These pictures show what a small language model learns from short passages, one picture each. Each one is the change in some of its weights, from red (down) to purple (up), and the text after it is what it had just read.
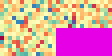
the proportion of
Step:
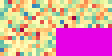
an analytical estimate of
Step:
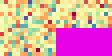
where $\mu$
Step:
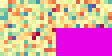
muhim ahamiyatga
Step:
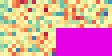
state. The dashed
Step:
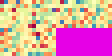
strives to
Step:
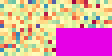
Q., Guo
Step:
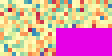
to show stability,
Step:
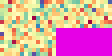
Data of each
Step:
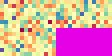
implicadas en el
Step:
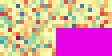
parameter space in
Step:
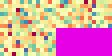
together with natural
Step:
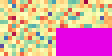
3 and chiral
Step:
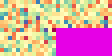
limits of integration for
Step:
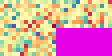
a closer look
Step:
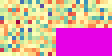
ИИ в
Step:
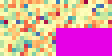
a computing system
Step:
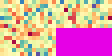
talablari ishlab
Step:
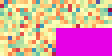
that the data are
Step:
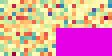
date no complete
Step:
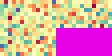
o fortalecimento
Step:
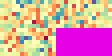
analysed simultaneously
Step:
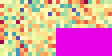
и качество
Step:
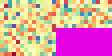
is closer to
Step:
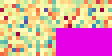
equations and their accuracy
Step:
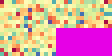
due saggi
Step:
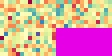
channel fractions obtained
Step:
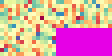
charge, will
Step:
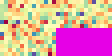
consisting of a
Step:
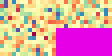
approaches between the data
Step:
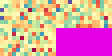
of the parameters.
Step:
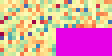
for constant amplitude and
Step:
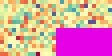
a remote
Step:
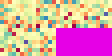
ages in a
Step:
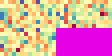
está en un lugar
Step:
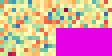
риск от
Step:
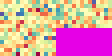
framework enables
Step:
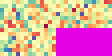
they can deliver
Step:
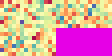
The SF
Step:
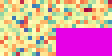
the model is
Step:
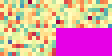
Source :
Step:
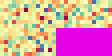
general relativity for
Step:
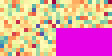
University Press.
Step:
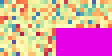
used in numerous
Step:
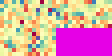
consider the example of
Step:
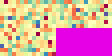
zijn van
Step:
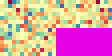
so called the
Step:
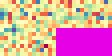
por tiempo
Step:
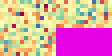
reported to exhibit
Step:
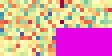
agreement between the results
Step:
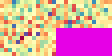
procedure. To improve
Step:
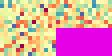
supplemented with
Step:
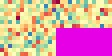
Ion &
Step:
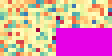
however, can be
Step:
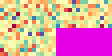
Technical debt
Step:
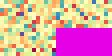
others are fixed parameters
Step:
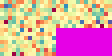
time at scale
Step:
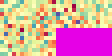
spin correlation dynamics in
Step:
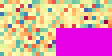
there is a
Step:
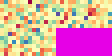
carrée de
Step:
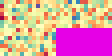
covariance matrix
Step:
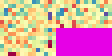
что они
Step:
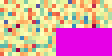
figure to illustrate
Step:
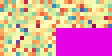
to several previous
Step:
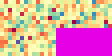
bands have been
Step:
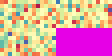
resets the
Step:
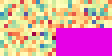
el valor de los
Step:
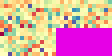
by unitary operators
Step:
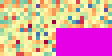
the Wong formula
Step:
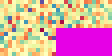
not the case for
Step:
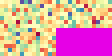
А ЦПИ
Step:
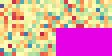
top plot, and
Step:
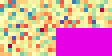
in the time
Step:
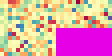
salah satu
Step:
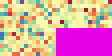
het dynamische
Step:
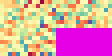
newt and
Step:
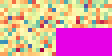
energy, or $
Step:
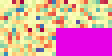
Their approach
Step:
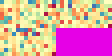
Stimme und
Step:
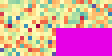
a linear digital
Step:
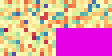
large as that found
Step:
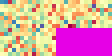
factor relating
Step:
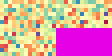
davri boshqa
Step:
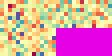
to evaluate the
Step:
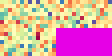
использование инновационных
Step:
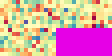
NN, and
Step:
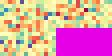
das redes de
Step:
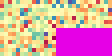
than the domain
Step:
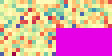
shifted vertically
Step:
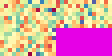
also the other
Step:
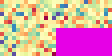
control, con
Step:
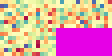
bilan ulash va
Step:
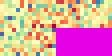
com marcação
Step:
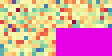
on Eq.
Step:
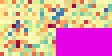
models at a very
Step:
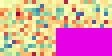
invés de
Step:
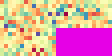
de comunicación entre
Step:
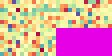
on the Fermi
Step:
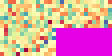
ishlab chiqarish
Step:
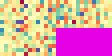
assist the
